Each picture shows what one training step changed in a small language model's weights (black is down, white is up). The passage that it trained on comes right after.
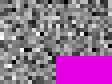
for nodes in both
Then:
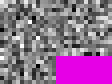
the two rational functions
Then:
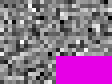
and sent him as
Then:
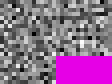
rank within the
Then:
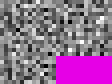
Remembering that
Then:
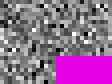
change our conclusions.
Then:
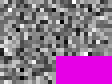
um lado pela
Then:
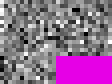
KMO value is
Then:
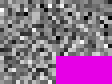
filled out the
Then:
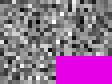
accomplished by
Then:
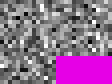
into the field equations
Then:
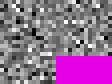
been focusing on
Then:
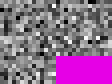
default spread
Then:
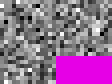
some algebra)
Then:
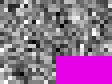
two sub-branes
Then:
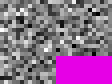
Do you have
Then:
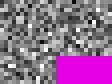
Foundations of state
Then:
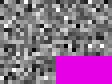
a realização das
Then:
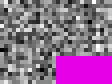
Two alternatives
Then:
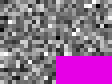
determined using the number of
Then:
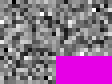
fractionalization class
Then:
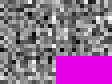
CTP, and
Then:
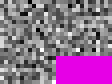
Our model has a
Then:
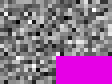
day, for 6
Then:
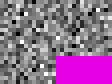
tradicional de
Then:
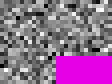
measurements of the time of
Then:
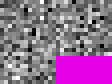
language. New
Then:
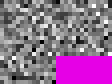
consumed in the form
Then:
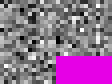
| Successful
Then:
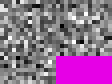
actuando en la
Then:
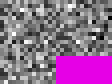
surfaces of
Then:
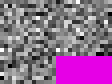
also included references
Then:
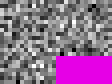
мифу о
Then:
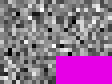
approximate dependence of
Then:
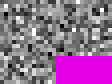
wound dressing
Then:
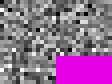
- tabiatning
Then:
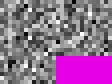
Related Social
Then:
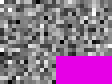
Compston J.
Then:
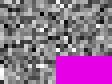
persons. [6]
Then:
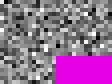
FIGURE 1
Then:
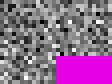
for all insects except
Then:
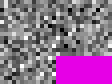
village residents
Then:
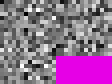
context to determine the
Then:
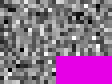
is a practical one:
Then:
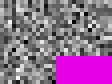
языка стал
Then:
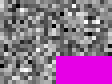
just 8 of the
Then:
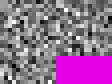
your immediate
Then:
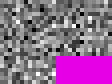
impulse approximation
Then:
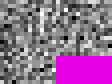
is already
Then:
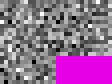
outcome of the analysis
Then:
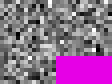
the EPPF of
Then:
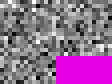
Pesticides and
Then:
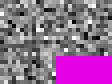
cutting tool
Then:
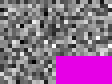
accurate to within
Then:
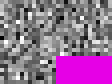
we study the effect of such
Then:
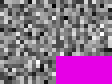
us to conclude these
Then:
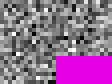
the turbulent
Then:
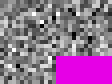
The paper presents the
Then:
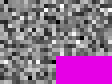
to enable smooth
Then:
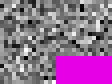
management of profits from
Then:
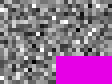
momentum constraint
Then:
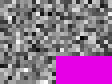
to the plot; the
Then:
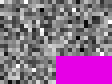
this simplification may
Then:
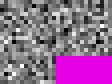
*Methods of
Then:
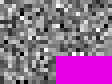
e sociali in
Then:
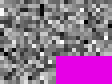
MS before
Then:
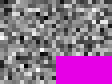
triple sum,
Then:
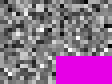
of absence. The
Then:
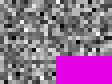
appreciably only
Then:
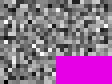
a spherical surface
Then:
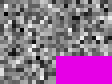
photoionization model and
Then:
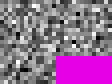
theories at the
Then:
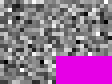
obtain here a matrix
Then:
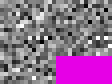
convergence without
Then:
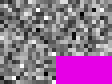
the main functionalities of
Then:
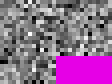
are decided based on
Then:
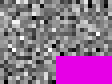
with experimental results. The
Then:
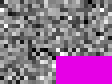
{with mean and
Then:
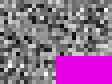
the fatigue
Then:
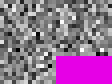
hold fairs
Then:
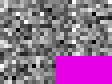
review, see
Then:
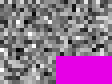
the digital signal
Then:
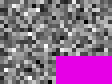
1. Part of
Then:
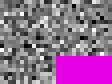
azolar va
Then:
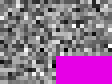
can be easily
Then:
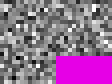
either be free
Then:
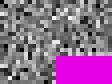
corresponds to the standard
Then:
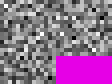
have no equal.
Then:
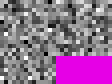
a modest improvement
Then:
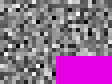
with final themes that
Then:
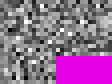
both experiments and
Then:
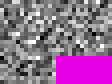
the depth of the
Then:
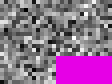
was dubbed the
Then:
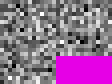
bir insoniyat
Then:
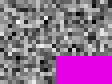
For example, in 2D
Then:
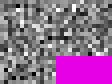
near the surface
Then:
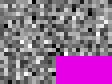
if they described the
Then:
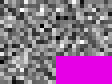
in the second half
